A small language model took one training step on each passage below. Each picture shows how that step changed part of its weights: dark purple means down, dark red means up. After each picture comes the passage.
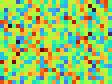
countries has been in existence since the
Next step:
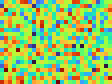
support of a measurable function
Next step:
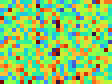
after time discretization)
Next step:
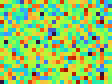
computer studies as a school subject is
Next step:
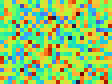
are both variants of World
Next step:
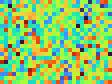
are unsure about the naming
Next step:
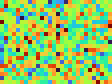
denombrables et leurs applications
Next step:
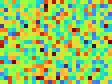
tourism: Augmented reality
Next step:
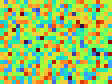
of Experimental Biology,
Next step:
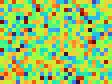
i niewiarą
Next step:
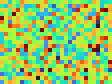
capaz de captar las
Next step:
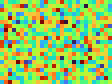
for effective solving of tasks that include
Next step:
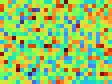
(1985). They were randomly
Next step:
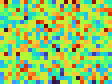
2012 Romanian presidential
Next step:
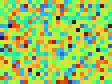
that, a Lie algebra $\LS$
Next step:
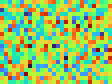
Alohida turlardagi
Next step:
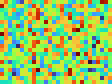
management strategy will help to demonstrate the
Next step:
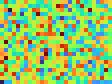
of completeness, we finally
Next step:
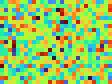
for any $g \in G
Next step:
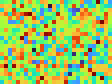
not significantly differs according to consumer's
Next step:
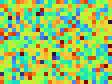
Supplementary material 5 Information on type
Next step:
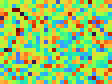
practical networks. Only very
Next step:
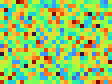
все это актуальные
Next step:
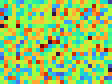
respectively. The measured insertion losses
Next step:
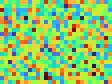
that the original function $u$
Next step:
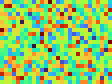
n-butyl acrylate
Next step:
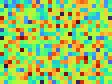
Interval (C.I) for
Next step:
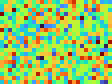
économies où le
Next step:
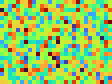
coordinate axes. \medskip
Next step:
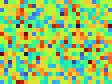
can be easily derived from the
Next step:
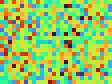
use the relations from the momentum theory
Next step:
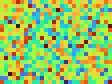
provide evidence for a significant mafic
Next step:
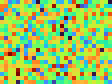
$\zn$ (rather than
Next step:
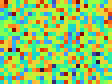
donde graban con la
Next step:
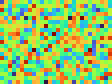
this realization that corresponds to various
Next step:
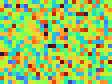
2. Zohidov A.
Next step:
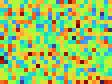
of linguistics, comparative
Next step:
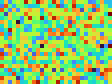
1. Deterioration of the
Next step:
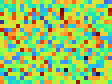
equation(18) are presented.
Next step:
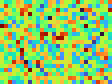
be seen strongly contributing to low
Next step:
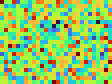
nitrogen level until a certain
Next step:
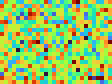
more challenging issue that needs to
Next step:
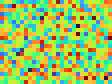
[in Russian]. 7.
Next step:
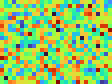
biodegradation or
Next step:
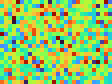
*width* for an activated
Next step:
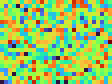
These sets seem to have an interesting
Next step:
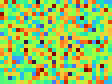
lozim bo‘lgan
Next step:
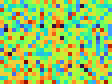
sustentável para o
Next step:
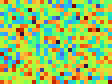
better by viewing the first 500
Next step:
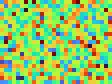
expansions of DOAGs and
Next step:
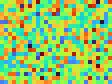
role in shaping an individual's
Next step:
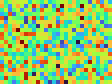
ions taken up by the polymer increases
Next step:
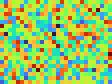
in the space of locally finite rooted
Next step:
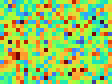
learning environment to overcome the limitations
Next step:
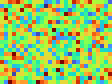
hám ayrıqsha
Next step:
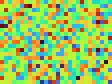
than male-owned
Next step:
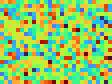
panorama sintético,
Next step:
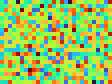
bonding, as well as more
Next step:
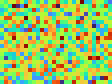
para a diversidade que marca
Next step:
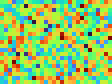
to overcome all these issues and maintain
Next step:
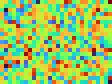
uchun mediata`lim asoslari
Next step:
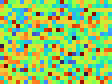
step is to prove the inclusion in the
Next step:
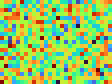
$h\in G$, and observe
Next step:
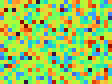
Pottery. En *The
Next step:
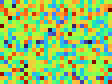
and as an erosion control
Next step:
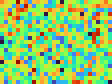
This is in accordance with the
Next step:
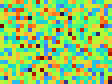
given by $(A \otimes
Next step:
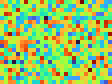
the inertia group of some
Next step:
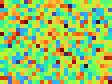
under estimation: % (compare with
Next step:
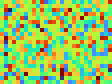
Gayle Rubin
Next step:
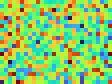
analogous to the argument in the
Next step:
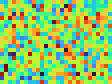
an action on $S_{\infty}$.
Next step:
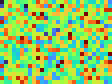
створеного за
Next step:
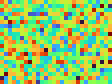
cause gossips were investigated
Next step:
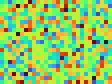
clarity. During the online
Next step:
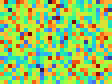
lain, dan jangan pula
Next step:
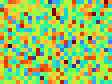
inequality. The semigroup property
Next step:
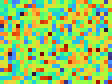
are window parts, are visited
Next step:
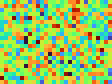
results with given order and minimum degree or
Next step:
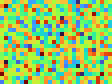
under load, further extensive
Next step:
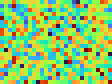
together the most prominent independent
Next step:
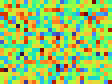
the development of permanent
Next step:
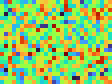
mineral fertilizers
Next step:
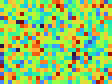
can discreetly book facilities
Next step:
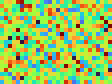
las integrantes del mundo, de
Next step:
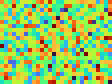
деформацій оточуючого
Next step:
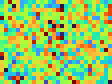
.000$ The use of the model
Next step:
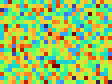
10 ayat 1 Tentang
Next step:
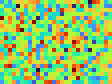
treatment (T_{10}) was found
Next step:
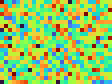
$I$ to be $\chi
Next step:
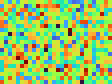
Moreover, we state the following
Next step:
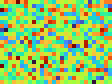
куни хонадонда
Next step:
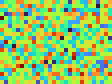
state equation: \begin{align}
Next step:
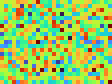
who is sitting in position
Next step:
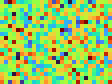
chemical research*. 1, 49.
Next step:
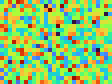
El proyecto se
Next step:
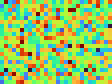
decay rate in the polynomial
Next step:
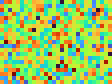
\le \alpha_P$ and
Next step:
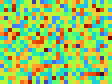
FSS (Fish School
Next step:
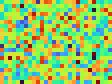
programme under grant agreement
